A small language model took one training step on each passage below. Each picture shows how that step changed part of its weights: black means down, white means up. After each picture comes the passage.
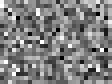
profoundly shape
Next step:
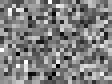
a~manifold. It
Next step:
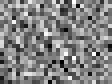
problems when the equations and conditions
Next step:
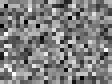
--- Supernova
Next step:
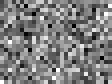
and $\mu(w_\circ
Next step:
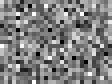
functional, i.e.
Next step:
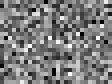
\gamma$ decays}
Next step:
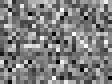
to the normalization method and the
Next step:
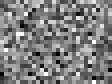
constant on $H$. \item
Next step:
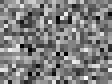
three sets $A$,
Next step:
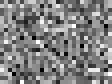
its mirror image
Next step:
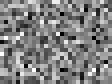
single trapped ion
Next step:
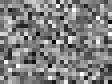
first consider the polynomial
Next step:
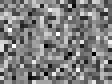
or a bar, depending
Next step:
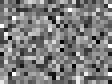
& \equiv zxy
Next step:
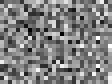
explicit reference to it
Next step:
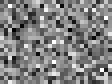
at points of continuity of the
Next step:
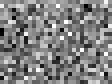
paper we call it the
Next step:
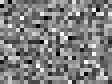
purportedly denote
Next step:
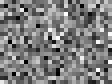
of the tensor product
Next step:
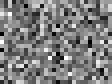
of organization~--
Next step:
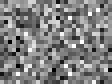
The experimental database
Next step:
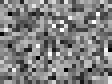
reconnection electric field
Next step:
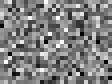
out to be much
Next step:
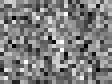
of the overlapping
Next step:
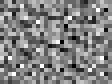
possible to be predicted
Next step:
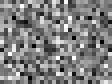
these sets of variables.
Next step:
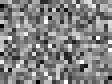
that interacts with the
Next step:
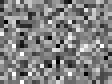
Hausdorff limit of
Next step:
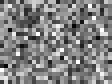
the desired coverage
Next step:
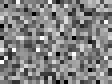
splitting subbands
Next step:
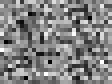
differential as follows:
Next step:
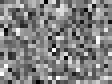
indicates the system become
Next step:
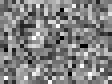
sequence $\eps_n\to
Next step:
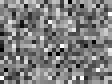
point of $\varphi $ and
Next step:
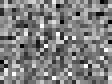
most quasiprojective
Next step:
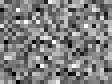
usually tackle this
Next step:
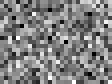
hypergeometric equations with
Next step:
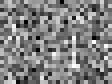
*in parallel*
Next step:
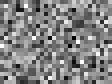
It is well-known
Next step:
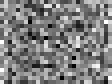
tagging %% their
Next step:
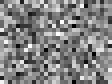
relation. This result is not
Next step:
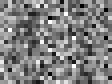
embedding of the finite
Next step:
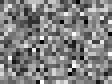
the work of Ludwig
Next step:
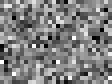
this selection process are found
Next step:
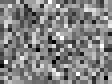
is the artificial
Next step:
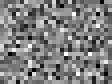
rate, there are a number of
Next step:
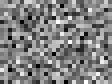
order all at once can
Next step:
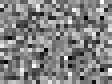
introduced an extension of
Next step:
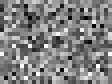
$d$-dimensional chaotic
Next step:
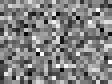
wavenumber $k_e
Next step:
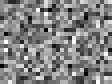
largest integer below
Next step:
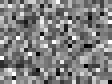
its derivative with respect
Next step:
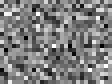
and (\ref{surface
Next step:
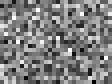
based on parton--jet
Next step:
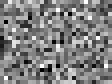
43 GHz obtained in
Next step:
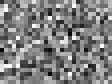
gain regimes.
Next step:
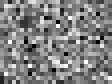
all $p$-adic
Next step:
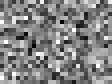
42 frames for
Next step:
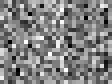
to investigate more
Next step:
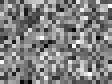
the transparency and
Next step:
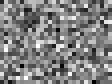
the spiral structure, but
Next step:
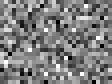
points of period four and
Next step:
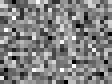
given a perfect complex
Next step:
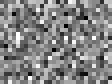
has been considerable recent
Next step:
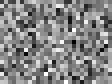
universe there is also a
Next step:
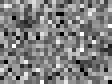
this model. The physical
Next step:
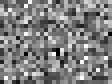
parabolas} and
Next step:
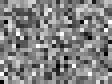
The model we use pertains
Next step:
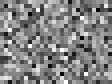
associated to the spectral measure
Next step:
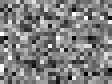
that $s-g_\infty
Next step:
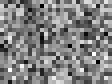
sums containing integral
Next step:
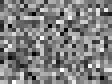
and service have had
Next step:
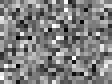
additional avoided
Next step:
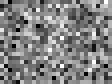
is also a tendency for
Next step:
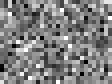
of codimension one, also
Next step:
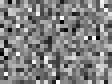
} \end{eqnarray} where
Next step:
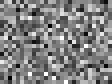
and left-hand
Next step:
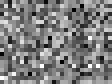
might therefore be a
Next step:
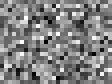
out. To be consistent
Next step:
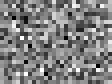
once consecutively
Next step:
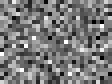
\Omega_0$, there exists
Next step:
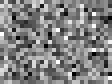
by the radiative corrections.
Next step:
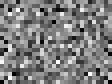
K). The greater
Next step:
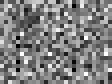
the literature values
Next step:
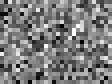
= \tilde U\oplus
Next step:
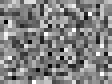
As always in a
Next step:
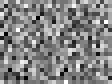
means that the representation in these
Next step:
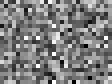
a quartic coupling
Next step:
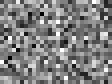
charge asymmetry
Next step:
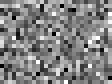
follows that the specific
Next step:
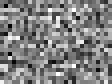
ramenons donc
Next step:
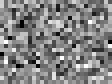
point. \medskip
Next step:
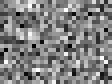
Program for Leading
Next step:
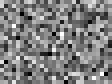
after moving $y$
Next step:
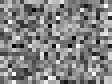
we will assume many times
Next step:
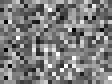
(Note that property
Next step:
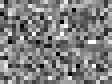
EP execution
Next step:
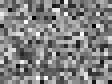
test of QED.
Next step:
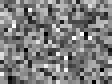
a factor of 0.5
